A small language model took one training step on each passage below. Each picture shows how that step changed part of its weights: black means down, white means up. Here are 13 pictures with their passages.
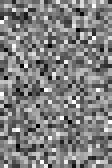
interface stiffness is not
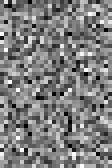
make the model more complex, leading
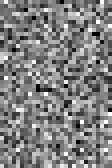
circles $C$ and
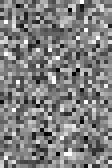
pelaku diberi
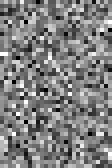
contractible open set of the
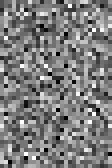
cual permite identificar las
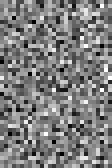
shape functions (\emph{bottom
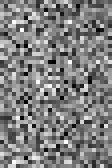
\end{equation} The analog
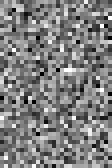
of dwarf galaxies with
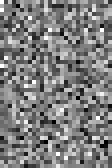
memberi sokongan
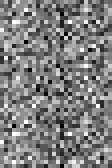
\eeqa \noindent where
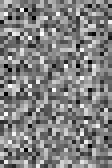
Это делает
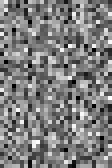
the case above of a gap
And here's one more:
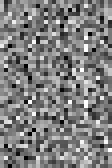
, \ee $\phi$ the
